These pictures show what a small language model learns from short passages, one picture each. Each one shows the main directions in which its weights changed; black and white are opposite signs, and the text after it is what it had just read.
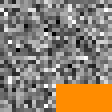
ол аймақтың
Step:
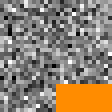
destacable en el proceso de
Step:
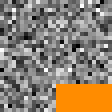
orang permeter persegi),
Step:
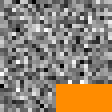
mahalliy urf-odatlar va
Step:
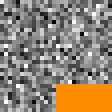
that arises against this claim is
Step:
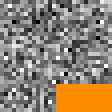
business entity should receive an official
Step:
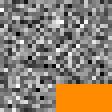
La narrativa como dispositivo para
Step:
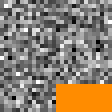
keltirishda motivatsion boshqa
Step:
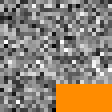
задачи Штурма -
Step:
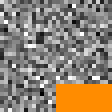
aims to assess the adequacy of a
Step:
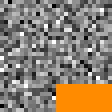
(IEU) Improve employee training
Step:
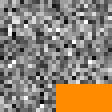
for this purpose, and most of all for
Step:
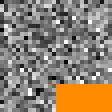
современном мире
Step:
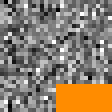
input of the CMOS device varies
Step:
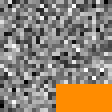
jumlasiga "O'zbekiston
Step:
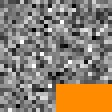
and eroded. This indicates that the
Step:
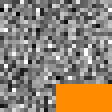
principles and mechanisms of functioning*.
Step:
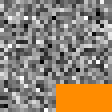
has a maximum excess reactivity value
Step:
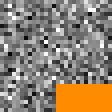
Tan M., Gül,
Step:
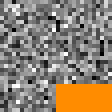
stanovlenie lichnosti
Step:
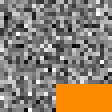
از کای اسکوتر
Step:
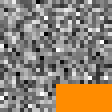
de CAVIM (Compañía
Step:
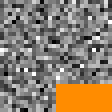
frequency, it requires the whiteness of
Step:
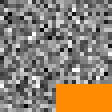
Colorectal cancer Melanoma
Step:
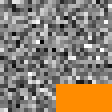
tundra ecosystems across the United
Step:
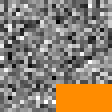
dei fatti? Sembra che
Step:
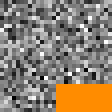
образом, дальнейшее
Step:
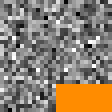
Zero, payg'ambarimiz
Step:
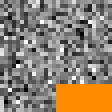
DA crosslinked hydrogels
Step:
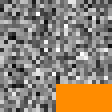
education as a futile effort or
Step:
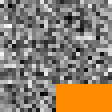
en la que desempeña su
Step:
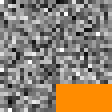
KU Leuven. We determine
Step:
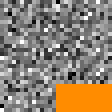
associated to Mean, Standard
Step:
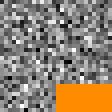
la exposición a infecciones de
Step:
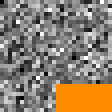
Béjaia Chahira
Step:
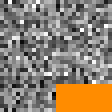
*Atule mate* dengan
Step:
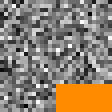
В інформатиці коди
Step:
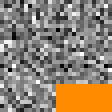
additional hardware to improve performance in this
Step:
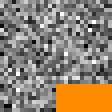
Frydman, S. 2000. The
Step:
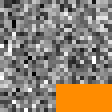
with visual acuity in university
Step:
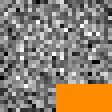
conduct the study within the estates.
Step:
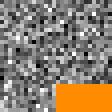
manner, thereby delivering the
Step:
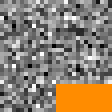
7-sutkada qayd
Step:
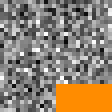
au BTS – Des effets
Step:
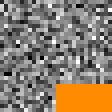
дунё тиллари орасида ҳар
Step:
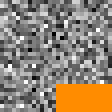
Funded by the Planetary
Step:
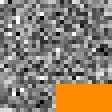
holda K va X larni
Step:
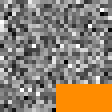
Jahre) zur zweiten
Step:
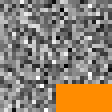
пропускаются через
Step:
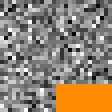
The impact of the process will redefined
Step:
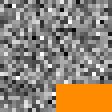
of modern personnel management systems aimed at
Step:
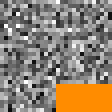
dapat dijelaskan sebagai
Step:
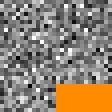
Author contributions All authors made
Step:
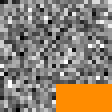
xalqlari etnografiyasi
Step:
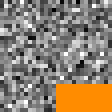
than 1 G. Both layer
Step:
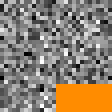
розвиток місцевого
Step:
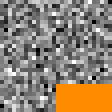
OF SARPAGANDHA IN
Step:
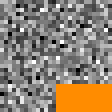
così l'immagine di una
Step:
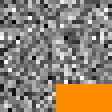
costantinopolitana la
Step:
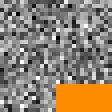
умінь та навичок від
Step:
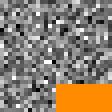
instruktur dapat melibatkan
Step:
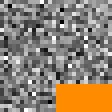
políticas y prácticas educativas más
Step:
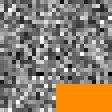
tissue damage [14]. Some
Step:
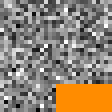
foydalangan holda bajarilgan
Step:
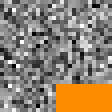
by subset. Key:
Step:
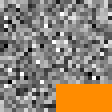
contributed in the manuscript, the
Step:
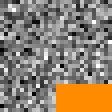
mantener la relevancia y
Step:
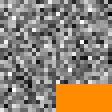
M. *Candidate of Pedagogical
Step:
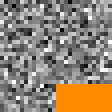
олимдан таралган нурдан
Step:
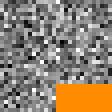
халқаро шартномалар
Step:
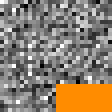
tashkil etish, yangi g'oyalarni
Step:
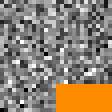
emergency governance sessions 3.3.
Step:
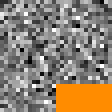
Table 6. PCCof different methods
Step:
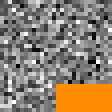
petunjuk lain.
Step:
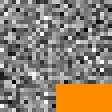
the lamina mainly takes the form
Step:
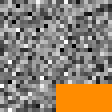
and machine-understandable, this
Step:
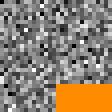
devorlarlar kam joylashgan
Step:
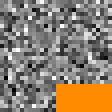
embargo, con el paso del
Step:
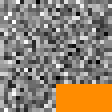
positive and insignificant effect on gross
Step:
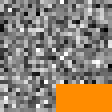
educational experience. In addition, the article
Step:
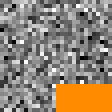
вследствие принятия
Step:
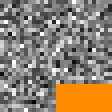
is to capture the requirements from the
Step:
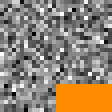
which is developing quite well, as is
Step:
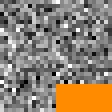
In this sense, this paper aims to
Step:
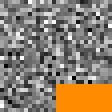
que o mundo estava passando pelo
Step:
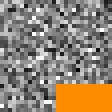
do afeto está muito mais
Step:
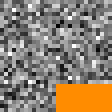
size* gabungan atau
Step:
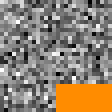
drogas de abuso em
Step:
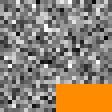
and give China a strategic advantage in the
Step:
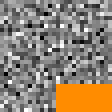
conocimiento científico se obtiene
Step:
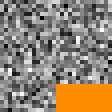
бути використано для
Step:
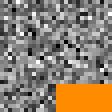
szektoron belüli
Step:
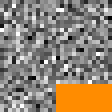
direct index of intramammary infection
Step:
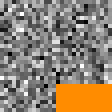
The second principle is the multiple-line
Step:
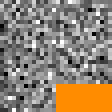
increase the environmental awareness of users. Education
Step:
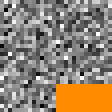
of the article is to represent the expressive
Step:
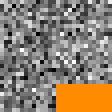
формули «красно
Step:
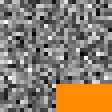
ahamiyatga ega. Mazkur
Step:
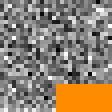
achieved using the proposed magnetic gear
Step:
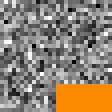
sexual abuse of women² in the
